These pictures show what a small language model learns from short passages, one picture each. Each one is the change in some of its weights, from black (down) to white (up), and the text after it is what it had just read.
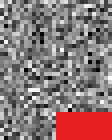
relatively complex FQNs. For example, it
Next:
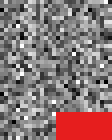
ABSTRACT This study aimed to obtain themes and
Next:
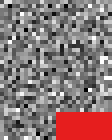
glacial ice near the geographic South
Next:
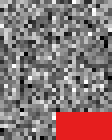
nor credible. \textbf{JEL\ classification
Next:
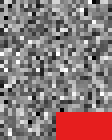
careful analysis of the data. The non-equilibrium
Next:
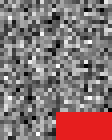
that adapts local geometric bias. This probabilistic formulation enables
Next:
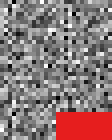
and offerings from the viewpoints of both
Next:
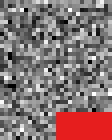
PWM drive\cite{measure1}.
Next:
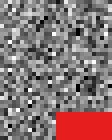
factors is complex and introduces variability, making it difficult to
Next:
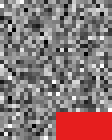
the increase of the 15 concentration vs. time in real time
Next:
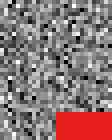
buffalo. Khanna and Rai
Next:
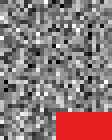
is on results and parts six, seven and eight are
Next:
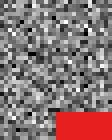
called the entropy of two-dimensional random variable (X,
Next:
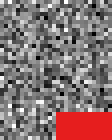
reasons, their findings elucidate how picturebooks
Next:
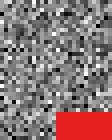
nodes or vertices. Constructing a virtual backbone
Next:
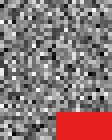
the extended Hawking and Misner Sharp
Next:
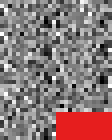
mathematical motivation and academic success. References -
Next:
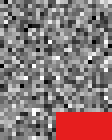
their behalf, so giving the agent some degree of
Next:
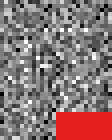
\bibinfo {author} {\bibfnamefont {R.~A.}\
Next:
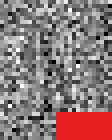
classical correlations established by the legitimate users during the quantum
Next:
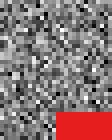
more serious, possible observational problem: it is evident
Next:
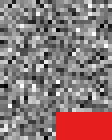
model. In such cases cross-validation and
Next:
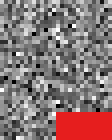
supporting activity like dairy farming. At case study
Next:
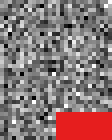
δ . Suppose two error sequences have the same
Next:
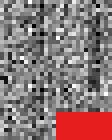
of the initial HiFi++ architecture. The results
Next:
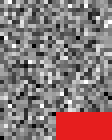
During the Soviet period, historians
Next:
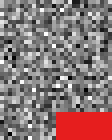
based upon commercially available equipment ranging in
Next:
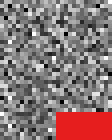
source. A three-dimensional space vector modulation
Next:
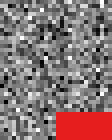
perturbative expansion. Lastly, the RG
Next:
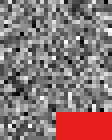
sparse and each list of nonzero conditional probabilities and corresponding
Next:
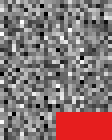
the time the location error is lower than 2.6
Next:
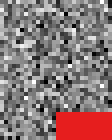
support the transition to climate-neutral industries in Europe
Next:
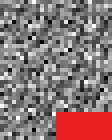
“Prolidoxid” exceeds therapeutic
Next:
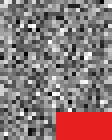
European Energy Union. Prosumers are active energy users
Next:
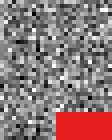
a transomental internal hernia. More Information
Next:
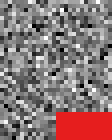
posterior part and ridge-shaped in remaining
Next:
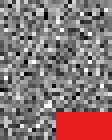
the School of Mechanical Engineering,
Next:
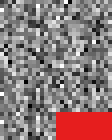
and π is surface pressure. The values of
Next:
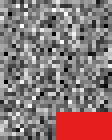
reduce the component weight by 30%: to improve the
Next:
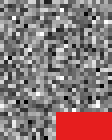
grape seed and skin extracts were devoid
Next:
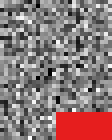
important to accurately identify hypoxaemic children by use
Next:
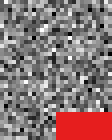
was triangular in shape and projected forwards and
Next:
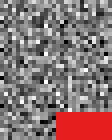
section, we will assume the minimal scenario without other production
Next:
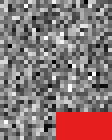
signals reflected from the ionosphere (5-20
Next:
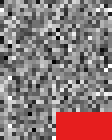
of the charge; 7---beginning of reflection of shock
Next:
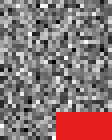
typical parameters of $r_*, m_*,
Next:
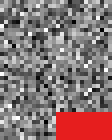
electrons is from the external potential. In such a case,
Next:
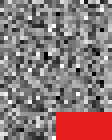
is a reference work for owners, providers and users
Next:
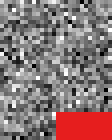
will be reflected by strong deviations from Gaussianity in
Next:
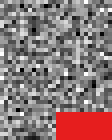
%This is the probability that a stimulus of
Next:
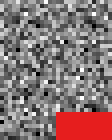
training is the most common form of neural network training. As
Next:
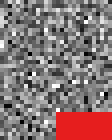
standard LC, liquid chromatography PCA,
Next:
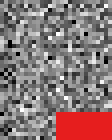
right panel presents the variation of the ratio of the
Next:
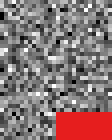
to extract fake factors in a phase space with a Z
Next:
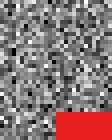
recorded 8.77 ± 1.36 m, reflecting
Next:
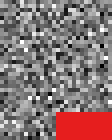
also low values of the mass accretion rate) behaves
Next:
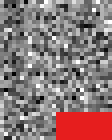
However, the challenges that have bedeviled the
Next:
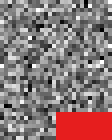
a huge financial deficit to the wheeling
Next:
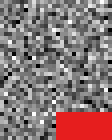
become apparent. A strong forward-backward peaking of
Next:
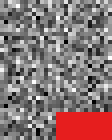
and various other daily tasks on the local community's agricultural
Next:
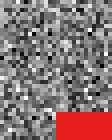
to Shade, have been implemented to combat extreme
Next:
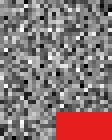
$f$ and $g$ are sufficiently small compared to
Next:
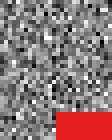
the final fiber diameter for HL/PEO blends
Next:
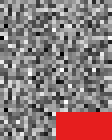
research, 20% of human success depends on the coefficient of
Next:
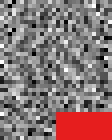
and blue dots, respectively. There are numerous
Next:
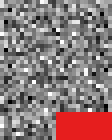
entirely the responsibility of the authors.
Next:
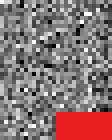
experience using artificial intelligence-supported methodologies to improve
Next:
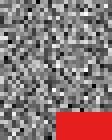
scenarios. This is likely related to the lower electricity consumption with
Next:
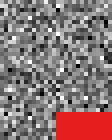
classification, regression, and other tasks. Most of the
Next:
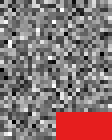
A}{\partial \bar{z}})]\nonumber\\
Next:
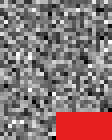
are \begin{eqnarray} X_k &=&
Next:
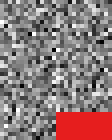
with necessary ICT facilities as envisage in the national
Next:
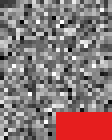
are in the mean-field language related to several minima
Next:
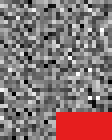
\begin{equation} t_0 \approx
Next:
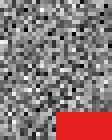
comfortable and confident with their unique differences as
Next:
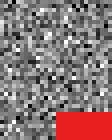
denture with a square lattice). The practical value in
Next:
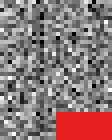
Giampapa, M.S.,
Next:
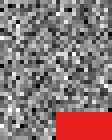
statistical properties of multi-detector MLR statistic for
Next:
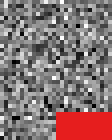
table~\ref{tab:tauplus}). If the initial
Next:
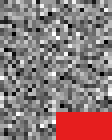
Croplands to Natural Herbaceous
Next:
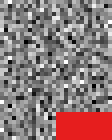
development of modern drugs, medicines and
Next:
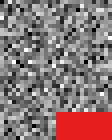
poster for the 13th International Congress of
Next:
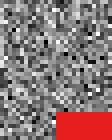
the computa- tion of molar refractivity,
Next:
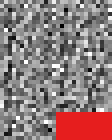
Similarly, 39.1% of the respondents were from the
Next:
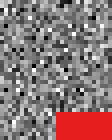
diversity, and can increase impacts on freshwater
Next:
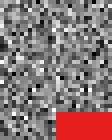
to the relationship between photon energy ($E_{ph} =
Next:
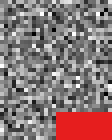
result indicated that thermal stability of the PP composite increased with
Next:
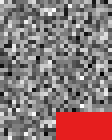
broader agenda of the Sustainable
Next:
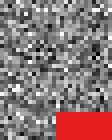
the multi-scale community structure of network, especially when the
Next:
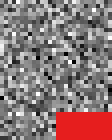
in Chaucer's works: - * (of
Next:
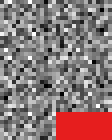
Science and Technology Advanced Materials Major Program
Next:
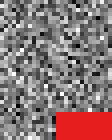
\quad (37)$$ Note that ϵ_t is
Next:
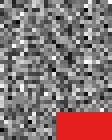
decays must be measured sufficiently far away from the
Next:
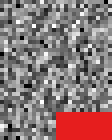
between the preseptal and orbital portions of the
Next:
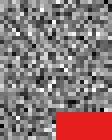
to meet this requirement. This is done in order to
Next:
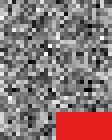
and in particular NT, despite the limited variation in the
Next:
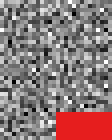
introduced in elementary schools and secondary schools. Some parents supported
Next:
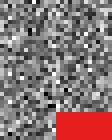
A collusive strategy can only be stable, if
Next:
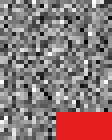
data, where noise from the current amplifier is
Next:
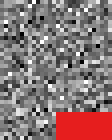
waves are completely decoupled and, as noted in the
